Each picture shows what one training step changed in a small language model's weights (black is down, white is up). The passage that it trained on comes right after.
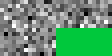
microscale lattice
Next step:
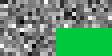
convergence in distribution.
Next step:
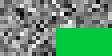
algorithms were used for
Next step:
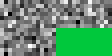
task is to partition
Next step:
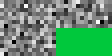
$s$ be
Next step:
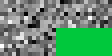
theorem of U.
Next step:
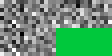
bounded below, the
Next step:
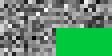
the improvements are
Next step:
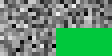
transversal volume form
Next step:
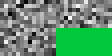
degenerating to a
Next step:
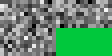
% \bibitem
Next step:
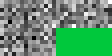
the minimal integer
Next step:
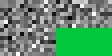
each $\pi$,
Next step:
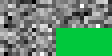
d \iota
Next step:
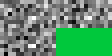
result is formulated with
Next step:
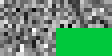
the parameter that satisfies
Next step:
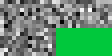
$\Sigma =
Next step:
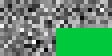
the hypothesis $
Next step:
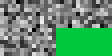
\right )\otimes
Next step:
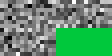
for each case,
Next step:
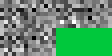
the second part of
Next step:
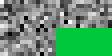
remaining cases with
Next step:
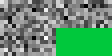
the general case,
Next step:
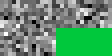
and which, if
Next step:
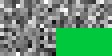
ordinal variables such as
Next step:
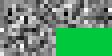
window with
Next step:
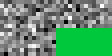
These values can be
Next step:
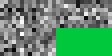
that the F1
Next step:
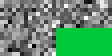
the minimal energy is
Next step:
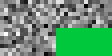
if one works in
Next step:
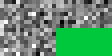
of $F$
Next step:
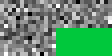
There exist sequences of
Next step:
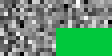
stepwise noise
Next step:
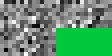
of surface is greater
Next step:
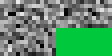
sensors to
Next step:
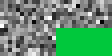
$w$ such
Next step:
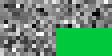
or less explicitly.
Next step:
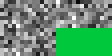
reduction of the second
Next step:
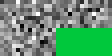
a countable number of
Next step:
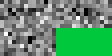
that a group
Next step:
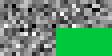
distributed draws of
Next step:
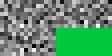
forms on the fibers
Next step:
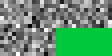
completely regular. It
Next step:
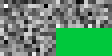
{\rho (\rho
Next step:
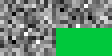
a non-trivial
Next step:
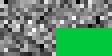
projection of the covering
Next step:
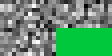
Similarly, we can
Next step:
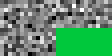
(b) we
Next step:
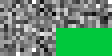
necessarily orientable)
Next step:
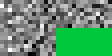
in [J.
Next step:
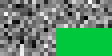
important question that arises
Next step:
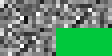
Note that the
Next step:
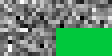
Tensor product
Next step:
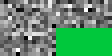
holes will
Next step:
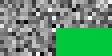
is much higher than
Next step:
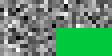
upper bounds on
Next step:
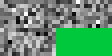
QP$. More
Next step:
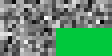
$K$ and
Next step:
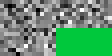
tight frequency
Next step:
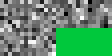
need to show the
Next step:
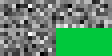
many infinite sets
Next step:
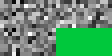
of a curve with
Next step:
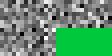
expected: in all
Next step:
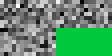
at $\bar
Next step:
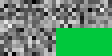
the behavior of the
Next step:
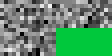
is complete.
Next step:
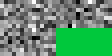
can check that the
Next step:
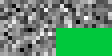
the approximating process
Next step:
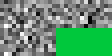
zero. Given a
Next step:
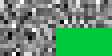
solution slice
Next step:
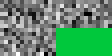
rules that manifolds
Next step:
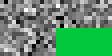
martingale is continuous.
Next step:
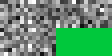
for any orthogonal projection
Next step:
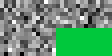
uniform norm.
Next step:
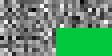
the rightmost particle
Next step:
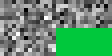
0$ and
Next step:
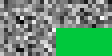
sharp constant and
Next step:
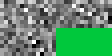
are isomorphic: $
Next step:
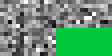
leading coefficient consequently has
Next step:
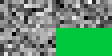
acyclic quiver
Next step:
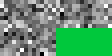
begin by computing the
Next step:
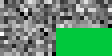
Steinberg representation
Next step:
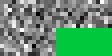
open problem.
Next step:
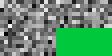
Assume the hypotheses of
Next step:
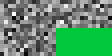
we have $$
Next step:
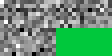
the value of the
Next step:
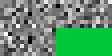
as their exponent group
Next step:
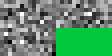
with $i$
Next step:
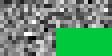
\vartheta a
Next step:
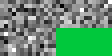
is an increasing function
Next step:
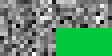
La {\em
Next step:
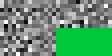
total degree of the
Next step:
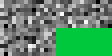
groups is the
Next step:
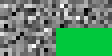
is a group
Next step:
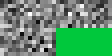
$Q$, then
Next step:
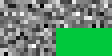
is in contrast to
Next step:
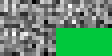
\to E
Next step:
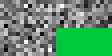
\Si$ be
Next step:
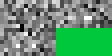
eigenvalues are entries of
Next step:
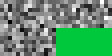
The {\dfn trivial
